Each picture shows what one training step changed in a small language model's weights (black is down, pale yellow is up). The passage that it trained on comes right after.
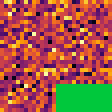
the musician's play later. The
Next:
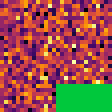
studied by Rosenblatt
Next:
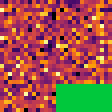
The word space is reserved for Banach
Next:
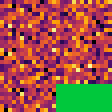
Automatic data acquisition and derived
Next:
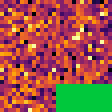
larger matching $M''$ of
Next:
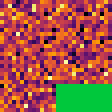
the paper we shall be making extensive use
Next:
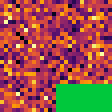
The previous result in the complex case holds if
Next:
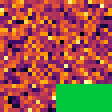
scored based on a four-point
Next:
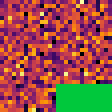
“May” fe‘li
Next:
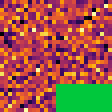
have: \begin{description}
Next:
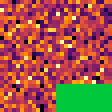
like non-linear variable speed drives
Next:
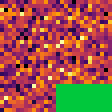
the direction of the tangent space to the fiber
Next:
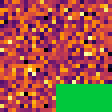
0$ for any $s \in
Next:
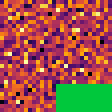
banks in Indonesia tend to be
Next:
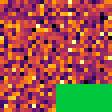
resulting termlists (e.g.
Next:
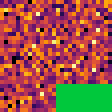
provides an immersive, interactive
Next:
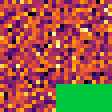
be two matrices, for level two
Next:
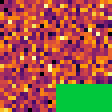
associated with the grading. Indeed, let
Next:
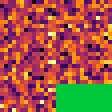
reveal that individuals' income has shown significant
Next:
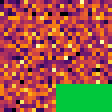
the boundary $\Si$. % Now define
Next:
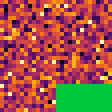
should sign off, with student and staff
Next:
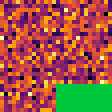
instructional design learning activities proposed by
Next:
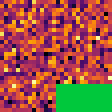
the sub-parentheses for
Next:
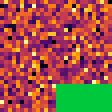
that to me it is perfectly normal
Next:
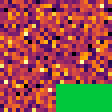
\end{enumerate} Let us now take
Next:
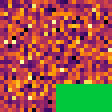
the power-law nonlinearity describes the
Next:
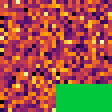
545 \text{ nm}$, which can
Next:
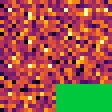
Materials and Methods: Duration
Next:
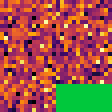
$H_2$, which are both
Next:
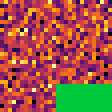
has changed in labour movement during the
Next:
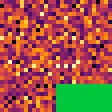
allocator for the phase of the operation we
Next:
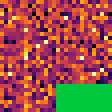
expected reward of continuous variables within
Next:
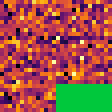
to the particular types of fluid employed to model
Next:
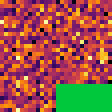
the principle of mobile cloud computing
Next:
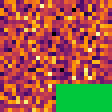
160 patients included in the study
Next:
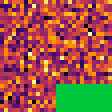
variations. Therefore, there is always a process
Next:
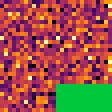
Therefore, two alternative success measures gained
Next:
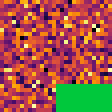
pentamer. As mentioned,
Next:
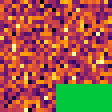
in income per capital growth rate. One of
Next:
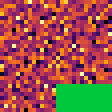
to collecting "transportation
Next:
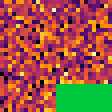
radiation dataset download from NASA
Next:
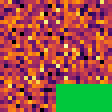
key inputs from Belgium (SEFI
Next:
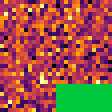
obstruction and rarely perforation of
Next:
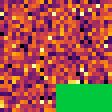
$\wt T_a=\infty$
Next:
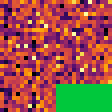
Case-based Reasoning,
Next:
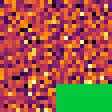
0$ in Skorokhod
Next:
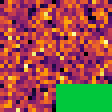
determined according to Jeffrey &
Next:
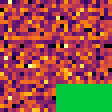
graph is bipartite if and only
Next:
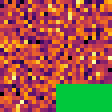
strategies (resp. there exists no sequence
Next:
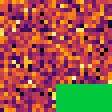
Indeed, consider $a,a'\in
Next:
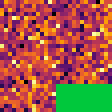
between objects is also one feature of the
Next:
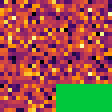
no longer be an indicator but influence the
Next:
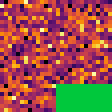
an extension of this result. The following lemma
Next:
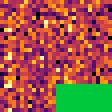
status (69.85) possess lower
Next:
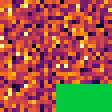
constrained smooth non-convex optimization.
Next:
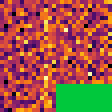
HLA variants. For example,
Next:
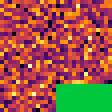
conserve and enhance the environment - Finish
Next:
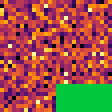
shall often only consider the image of
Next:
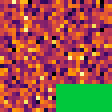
important to understand why a model makes a particular
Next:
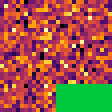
q_{ij})< \infty$. then
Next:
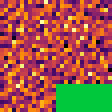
$c_2$ does not depend on
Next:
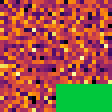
the next moment, without otherwise specified, by
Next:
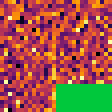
affect aggregation kinetics [11]
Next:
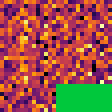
of dopant Bi on PL
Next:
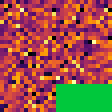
\mathbb{E} \left[ R
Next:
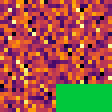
for online invocation. An equally
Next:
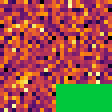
(e.g. purchase of
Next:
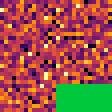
been implemented to improve the geometrical accuracy
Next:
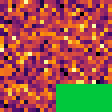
verbs: Royalty payments or
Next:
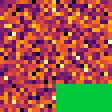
the cases $\tau>0$ and
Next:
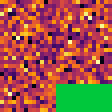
with initial data at $s_0$
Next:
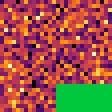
recorded. The audio recordings of
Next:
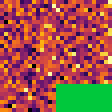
SD, Group II: 22.2
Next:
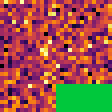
was developed by William C.
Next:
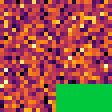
\label{not:tame} of
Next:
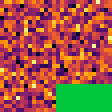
(these subspaces are called {\it model
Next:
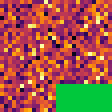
He himself will say that he was
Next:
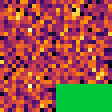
clear that the isotropy representation of
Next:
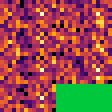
THE ALKALINE
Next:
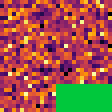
more so because acts of citation only
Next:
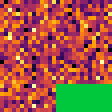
a largest element with respect to inclusion,
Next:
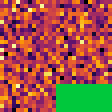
cyanotic, while the remaining 80 cm
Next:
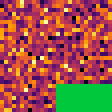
simulated. As a result, maximum numerical
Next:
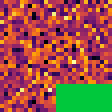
this internet investment cost should not be seen
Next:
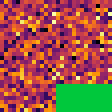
the Leontief function, each of
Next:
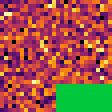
for classification is “Landclasses”.
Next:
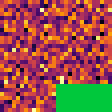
Sl No. Dyes as
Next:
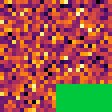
edition of the manuscript.
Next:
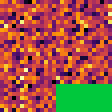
a regular complete intersection, and its real part
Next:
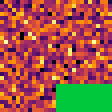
the expression after the last equality in (*)
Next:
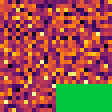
$g\mapsto u_{g}^{\lambda
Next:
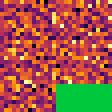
acetate group. Finally,
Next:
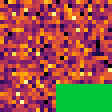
new theory of generalised solutions for fully nonlinear
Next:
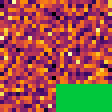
where appropriate strategies are crafted to
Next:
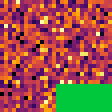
the three were followed by armed men
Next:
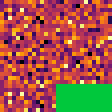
through semi-structured interviews with school
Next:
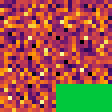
infection caused by the bacterium
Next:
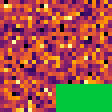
Coxeter class $[S_F]$. Then
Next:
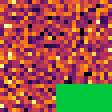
$F$, as claimed. \qed
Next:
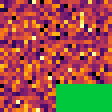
of livestock reared).
